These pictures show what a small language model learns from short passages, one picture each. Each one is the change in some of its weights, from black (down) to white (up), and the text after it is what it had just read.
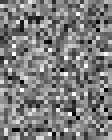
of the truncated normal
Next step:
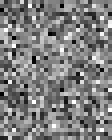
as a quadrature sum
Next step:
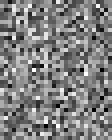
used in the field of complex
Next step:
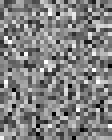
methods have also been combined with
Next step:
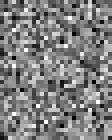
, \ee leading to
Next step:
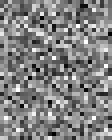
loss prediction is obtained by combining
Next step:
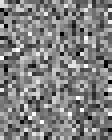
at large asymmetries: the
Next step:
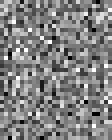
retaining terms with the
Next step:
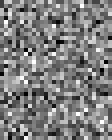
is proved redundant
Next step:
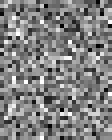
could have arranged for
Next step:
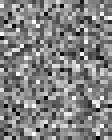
resemble at large
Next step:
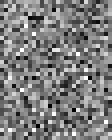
the detectors is made by
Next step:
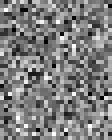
the quantum state preparation of
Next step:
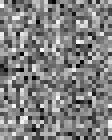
these deployments, via faster
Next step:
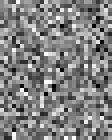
(up to four orders of
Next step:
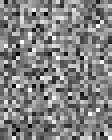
in our model. For a
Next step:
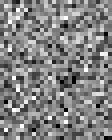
smaller than $H_*$,
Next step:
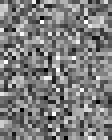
might be favored in
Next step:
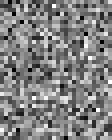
field equations. For this
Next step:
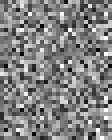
runs suggests that the majority
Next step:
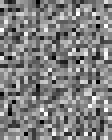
gauge fields, namely;
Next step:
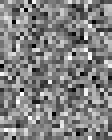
\end{equation} The
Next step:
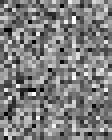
code encoded by a
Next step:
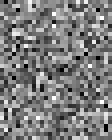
a test-flight,
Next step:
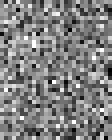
of a protoplanet.
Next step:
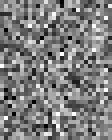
multi-TeV electrons in
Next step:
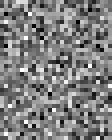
anymore. With
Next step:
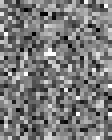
Imposing the natural initial
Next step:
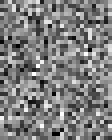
the impact of the pPb
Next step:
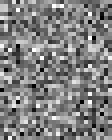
values. Initially,
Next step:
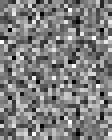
product on the linear space of
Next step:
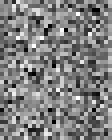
the empirical to the formal might
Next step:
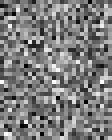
the resulting data frame as an
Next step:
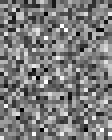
row in the 2D vector
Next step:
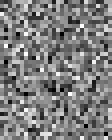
way, the axes described
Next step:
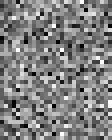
where the "functional
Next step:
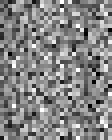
to search for meaningful
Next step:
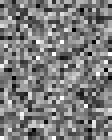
Appendix A. The first column
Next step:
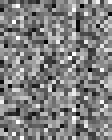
role in cyber security.
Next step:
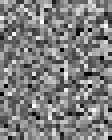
spread over more than two orders
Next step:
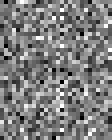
2014) so that they sum
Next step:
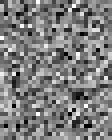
tools. The online phase
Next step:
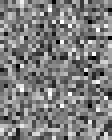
also provides their spectral measurements.
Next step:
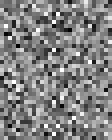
doing so we ensure that
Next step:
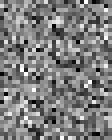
is the DK1 states
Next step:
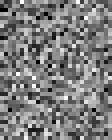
the momentary state of the
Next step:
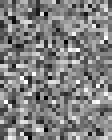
+1)$. These results are
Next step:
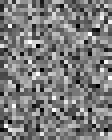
sets a lower limit on the
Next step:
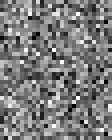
a new estimator of the magnetic
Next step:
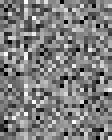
and Forster interaction
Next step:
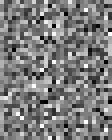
denotes cosine transform of
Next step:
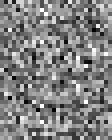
this value differs from that
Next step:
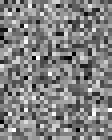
have a similar spacing as
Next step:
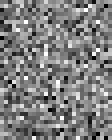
completely in terms of reduced
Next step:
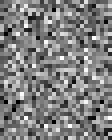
the developed models and the
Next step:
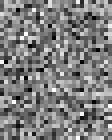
show the denoised image
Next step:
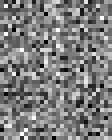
process in a medium is
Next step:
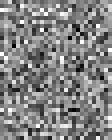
For this purpose, the following
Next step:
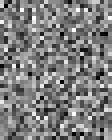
with interference between them exponentially
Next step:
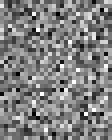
regions up to NNLL,
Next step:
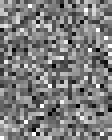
applied at $\omega =
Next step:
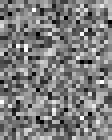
non-local potentials. This
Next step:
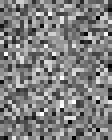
branches (see also
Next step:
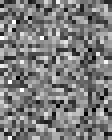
ALMA observations of this
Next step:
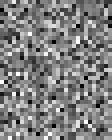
with only one nonzero
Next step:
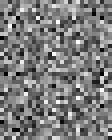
zero and infinite values of the
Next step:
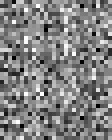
information about the repository;
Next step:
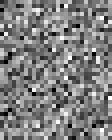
use the following well-known
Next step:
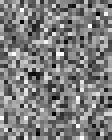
the equations of DFT,
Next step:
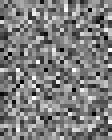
be replaced with a more general
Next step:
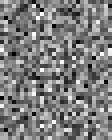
spectrum of W1738.
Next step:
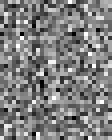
\pi \eea As a
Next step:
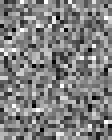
has demonstrated that interference-free
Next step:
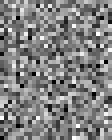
discussions, and to M.
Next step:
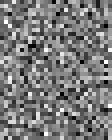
the Engineering Error
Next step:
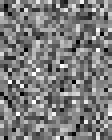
*Feature point-based
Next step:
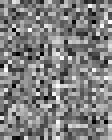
substantial difference in the overall cooling
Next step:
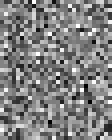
be derived. \\\indent We
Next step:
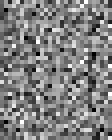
and boundary conditions for the
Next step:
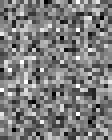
friction are equal and the friction
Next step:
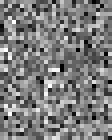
outer wall demonstrated only minor
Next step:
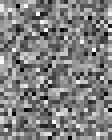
these ingredients,
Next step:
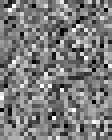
defines the map between equations
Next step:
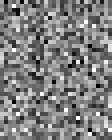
A PBH emits particles
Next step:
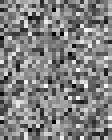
the following, the propagation direction
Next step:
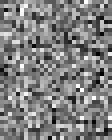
and we denote the charge
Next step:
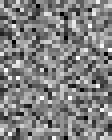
QF processes. We aim
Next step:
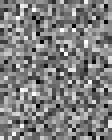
we developed methods for both
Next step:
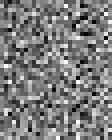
combines statistical inference with structural
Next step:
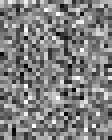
Hutson, Phys.
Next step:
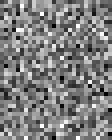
that we can actually fit more
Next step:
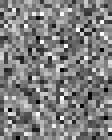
mass can be arbitrarily
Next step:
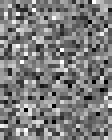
energy of the impurity,
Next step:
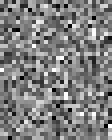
existing cloud-hosted
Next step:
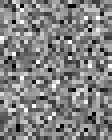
} \begin{document}
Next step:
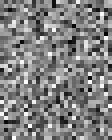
antiparticle are described by different
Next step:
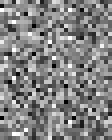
In some cases (for
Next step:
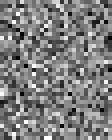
(and disputed)
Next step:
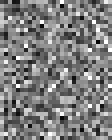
Power", *Solar
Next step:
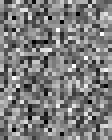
AI in smart adaptive
